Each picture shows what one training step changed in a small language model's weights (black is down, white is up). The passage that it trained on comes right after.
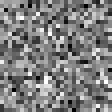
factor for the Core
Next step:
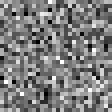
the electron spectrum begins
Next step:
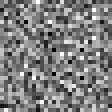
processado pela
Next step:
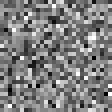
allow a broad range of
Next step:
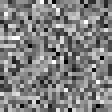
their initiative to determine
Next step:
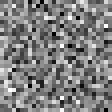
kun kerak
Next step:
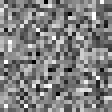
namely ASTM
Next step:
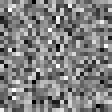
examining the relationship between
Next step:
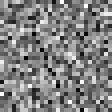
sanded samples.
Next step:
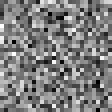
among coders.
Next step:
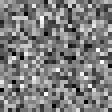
the constants of the
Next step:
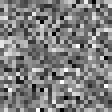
de saudar,
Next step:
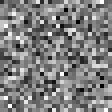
hazrat Umar
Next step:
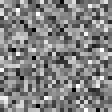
animal house of
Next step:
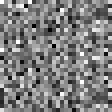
states produced on the basis
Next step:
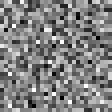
recap of this software
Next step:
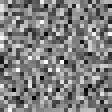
cylinder. This figure
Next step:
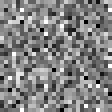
show the latest
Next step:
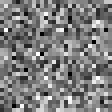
the hand, the
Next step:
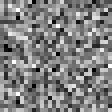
language teaching consists functional
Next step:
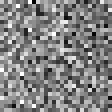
and consensus state
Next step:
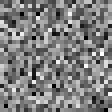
{NoStop}% \bibitem
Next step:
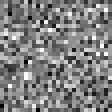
tomographic reconstruction, considering
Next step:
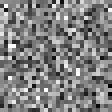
account from a scientific point
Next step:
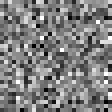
simplifies the distribution of
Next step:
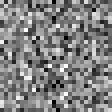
effect of population growth on
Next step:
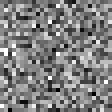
икра и
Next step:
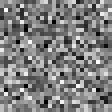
de um território
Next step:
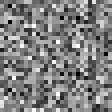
the physical comfort
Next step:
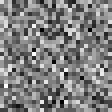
boyligi hamda
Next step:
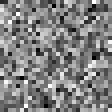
Cordia remains
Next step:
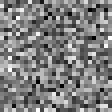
image, story
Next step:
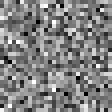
to detect faint
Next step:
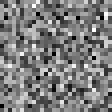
form Barzilai
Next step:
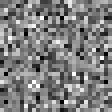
bo'lgan bolalar
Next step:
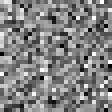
Storage Weak
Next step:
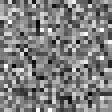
Alamos, NM
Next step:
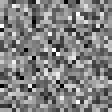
questions arise:
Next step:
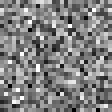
same day and the need
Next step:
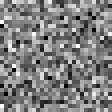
the waveforms associated
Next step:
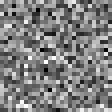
boundary solution. Although
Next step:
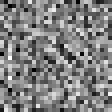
Buono risulta
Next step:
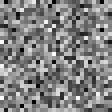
Northern and
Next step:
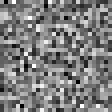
os argumentos que
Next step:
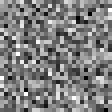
the configurational space while
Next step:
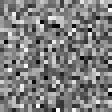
efficiency is possible.
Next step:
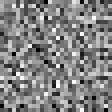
while quantum fluctuations of
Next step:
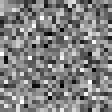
due to agricultural and
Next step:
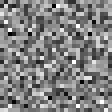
3: Effect of
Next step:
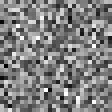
the social layer enhances
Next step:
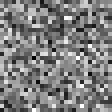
soha ekanligi
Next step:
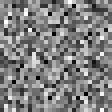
To‘rtta va
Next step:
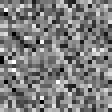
обучения с
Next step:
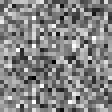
ikkala til
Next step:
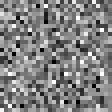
is no such thing
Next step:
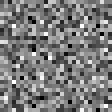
which indicate that this is
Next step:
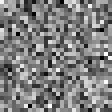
by experiments using real
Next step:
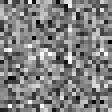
Caltech Particle
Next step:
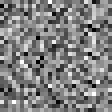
change in temperature changes the
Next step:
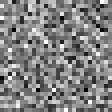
first tergite
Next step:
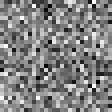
and demasking with
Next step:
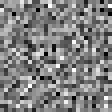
galaxy sample. We take
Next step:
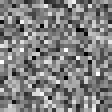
history: Received
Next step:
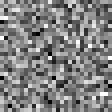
a young age. But
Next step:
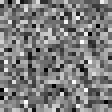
cited by several
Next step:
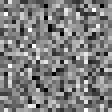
reflete as
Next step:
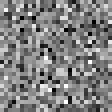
з головних
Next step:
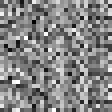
seems to have had its
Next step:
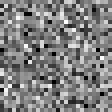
study the quantum regime of
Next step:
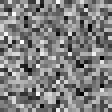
the paper. All authors
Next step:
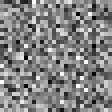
sistematică a
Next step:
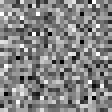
and rail transport,
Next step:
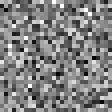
parallel plates. The
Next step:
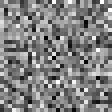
respondents before the administration
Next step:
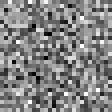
output to sound con-
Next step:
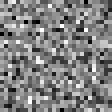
largo de los
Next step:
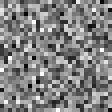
historiography of the
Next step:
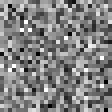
E27 Threats
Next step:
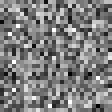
the utilization of
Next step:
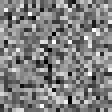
з науковими
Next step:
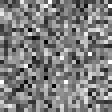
It is reported that below
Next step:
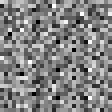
In order to perform numerical
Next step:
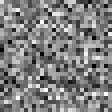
people. This study
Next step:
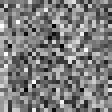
bosh (olddan)
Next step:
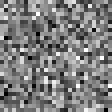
a boost operation,
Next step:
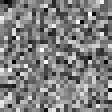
is not unique;
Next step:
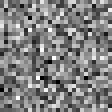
acceleration decreases. This
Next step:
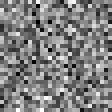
CM produced the
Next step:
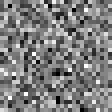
0 \nonumber \\
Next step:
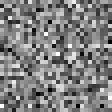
it has varying performance compared
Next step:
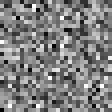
degli attori
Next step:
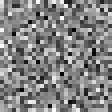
qaynab turgan
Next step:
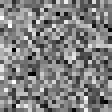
from each sale.
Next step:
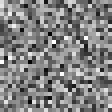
to provide higher assurance
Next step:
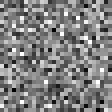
in placenta
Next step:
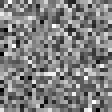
uma liberdade
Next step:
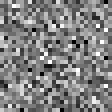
in dialogue
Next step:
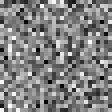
truth target locations
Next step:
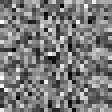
will come on the basis
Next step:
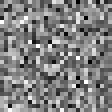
pose estimation. 2021
